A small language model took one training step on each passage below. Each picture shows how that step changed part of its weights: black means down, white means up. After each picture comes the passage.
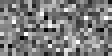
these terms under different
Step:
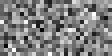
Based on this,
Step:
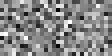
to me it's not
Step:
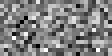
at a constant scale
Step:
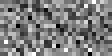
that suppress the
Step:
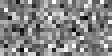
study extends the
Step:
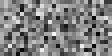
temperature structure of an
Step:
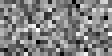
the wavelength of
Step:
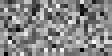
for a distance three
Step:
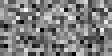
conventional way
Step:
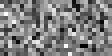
surface, one has
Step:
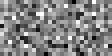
power sum of order
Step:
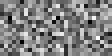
The proof of
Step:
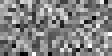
trajectory of a
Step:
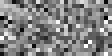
serve as
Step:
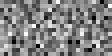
the corresponding moment of
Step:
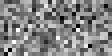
of speakers,
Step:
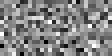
In particular, the
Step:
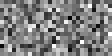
the divergence
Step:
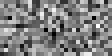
prediction of the
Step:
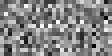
slot, which
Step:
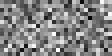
the case of a
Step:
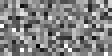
of this photon's
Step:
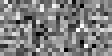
defined $ \lf
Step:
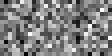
has been proposed at the
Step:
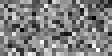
probe the matrix
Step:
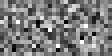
IoT models.
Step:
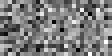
approaches for
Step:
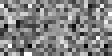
constrained by its
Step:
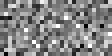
with a separation
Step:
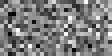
disfavors the
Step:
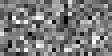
Rev. B
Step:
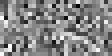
visible in the
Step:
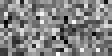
data, respectively. To
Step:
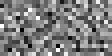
is the precise
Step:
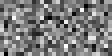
and $(1\otimes
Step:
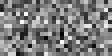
the bands that
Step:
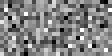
key indicator
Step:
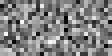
Then for step
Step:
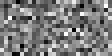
get the coin
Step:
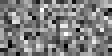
paper. The studies
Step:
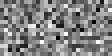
the {\sl
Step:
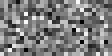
)$ distribution can
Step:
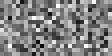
In the following, we
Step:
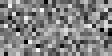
the instruction
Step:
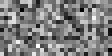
correlations. This
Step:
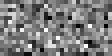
given trajectory
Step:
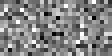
upper limits
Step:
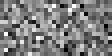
audio format
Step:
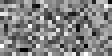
due to the (so
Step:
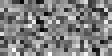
convert this
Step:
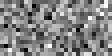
all the empty
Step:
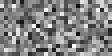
look at the
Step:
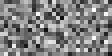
of QCD
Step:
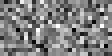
is motivated by
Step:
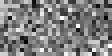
over the oil
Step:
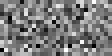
The last term
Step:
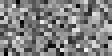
at most, and
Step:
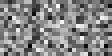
forces applied by
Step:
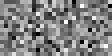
of defective
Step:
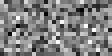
larger $M$ due
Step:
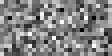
results we always
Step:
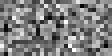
and Sun,
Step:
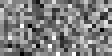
theoretical predictions
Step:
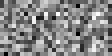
atoms at
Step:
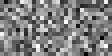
is obtained by calculating
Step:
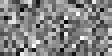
correlation value as a
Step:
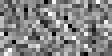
map before
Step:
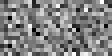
without adding the
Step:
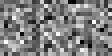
and one neutral
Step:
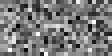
that satisfy
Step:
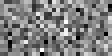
of size $\beta
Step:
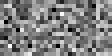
they should flip or
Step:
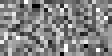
available in the
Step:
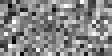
cross sections must
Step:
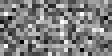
along the *y*
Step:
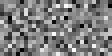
The generation of an
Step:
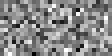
a black string
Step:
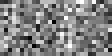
also called Kerr
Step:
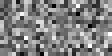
leading to a
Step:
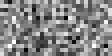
survey, we
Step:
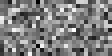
in conjunction
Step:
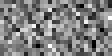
the response potential corresponding
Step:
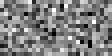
deflection signal,
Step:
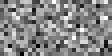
are presented in
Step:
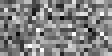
for extensions with
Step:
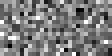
An earlier
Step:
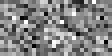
done in the case
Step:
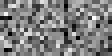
with robust
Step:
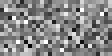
Evidence from
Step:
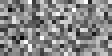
calculation, in the
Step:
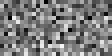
\) ideal
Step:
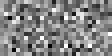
fitted by a
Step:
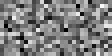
and performance of our proposed
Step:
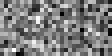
be a larger parameter space
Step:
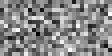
Normally, one
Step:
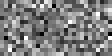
two dependent variables
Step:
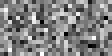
current of electric
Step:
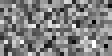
the mean, and the
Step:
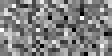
by the following algorithm:
